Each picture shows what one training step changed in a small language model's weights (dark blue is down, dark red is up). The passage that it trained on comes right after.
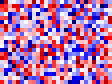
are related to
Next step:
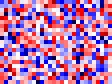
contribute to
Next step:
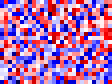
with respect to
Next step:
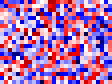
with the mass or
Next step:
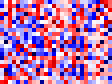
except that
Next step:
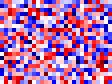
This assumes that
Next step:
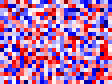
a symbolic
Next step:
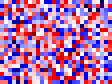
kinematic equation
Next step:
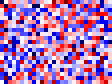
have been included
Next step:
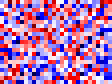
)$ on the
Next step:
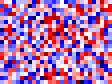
corresponds to
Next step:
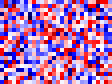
widths are
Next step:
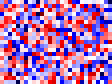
above in a density
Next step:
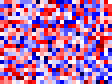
density. The space
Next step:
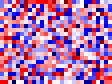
a neutron
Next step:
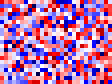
$\delta B
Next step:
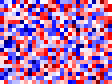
resolution of the
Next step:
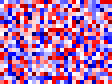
Japan The
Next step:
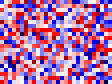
ability to
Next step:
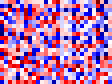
applies to all
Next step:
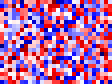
the final
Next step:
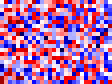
data quality.
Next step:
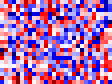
of interest,
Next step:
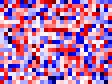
such a model,
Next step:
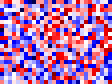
characterize the corresponding
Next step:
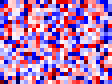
supplied by
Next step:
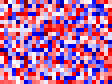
Since a
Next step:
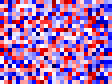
first becomes
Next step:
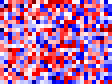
et al.
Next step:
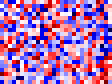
potential for applications
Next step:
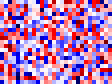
method in which the
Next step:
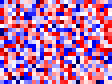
how strongly
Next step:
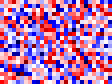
K. Our
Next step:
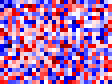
lattice heat
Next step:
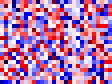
experimental time
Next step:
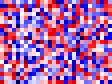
as in the
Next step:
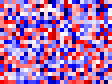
the samples were
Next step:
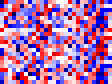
maximum and
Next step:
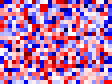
angle plays
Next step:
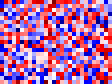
one of the
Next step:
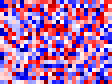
the distance from
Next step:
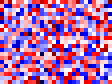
\ , \nonumber
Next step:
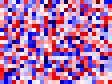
will see, the
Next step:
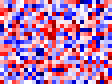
at the outer
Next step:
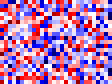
properties, however
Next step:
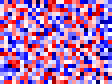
between PAs is
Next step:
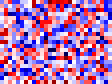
was used, and
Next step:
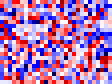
only need to study
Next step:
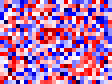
electric field in
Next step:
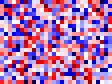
compiled the
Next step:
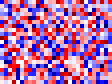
experiment can be
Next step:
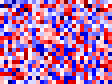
dilation and
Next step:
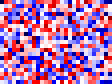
also changes
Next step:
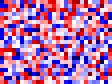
shape at
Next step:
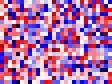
hybrid is
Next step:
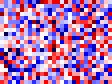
suggested by
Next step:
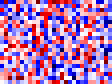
we group results into
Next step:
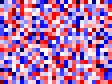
resonance has
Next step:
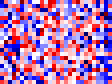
1$ have to
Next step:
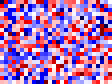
make the model
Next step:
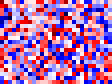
lattice and
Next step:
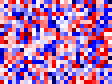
identified. This
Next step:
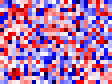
were etched
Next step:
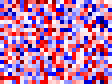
a numerical and
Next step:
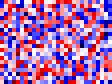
that it provides
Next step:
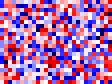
modes that are
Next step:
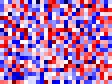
or between the
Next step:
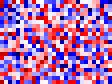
using %
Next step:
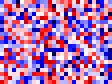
for uses of
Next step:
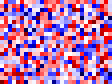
reported in
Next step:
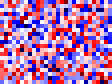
show that the effects
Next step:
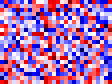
with the elements
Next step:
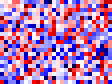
this might be
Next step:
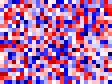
done in any
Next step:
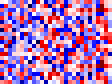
leads to
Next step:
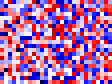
right panel
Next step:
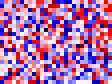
the first order transition
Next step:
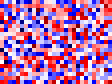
act with
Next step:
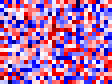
is complete for
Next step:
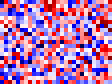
at the expression
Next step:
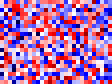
where $n$
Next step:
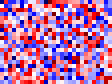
equation has no solution
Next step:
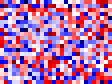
the modulus
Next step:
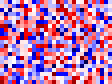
calibrated so
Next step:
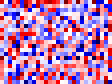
a resonant
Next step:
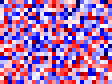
also be seen
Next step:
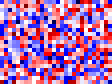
the required
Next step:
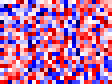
effect is small;
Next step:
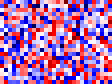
the radius where
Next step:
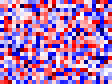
production increases
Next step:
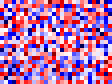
case 1} In
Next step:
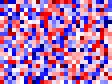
we allow the
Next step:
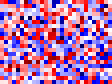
the dipole
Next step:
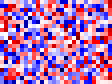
main aspect
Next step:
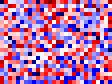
from a single
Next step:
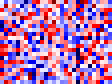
in subjects
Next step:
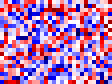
of the factors
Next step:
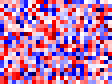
existence and
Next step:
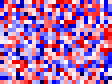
that by the effective
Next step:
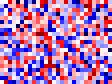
of MgO
